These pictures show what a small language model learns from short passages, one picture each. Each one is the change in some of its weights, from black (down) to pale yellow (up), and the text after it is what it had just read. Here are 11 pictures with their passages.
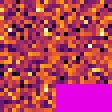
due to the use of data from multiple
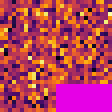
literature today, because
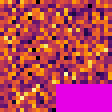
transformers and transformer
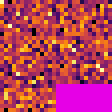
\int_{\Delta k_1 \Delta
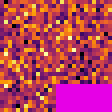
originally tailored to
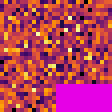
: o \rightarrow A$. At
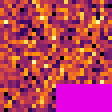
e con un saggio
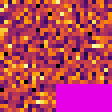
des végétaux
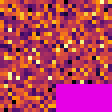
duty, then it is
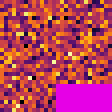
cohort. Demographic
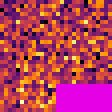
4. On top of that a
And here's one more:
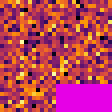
relationship between maternal and
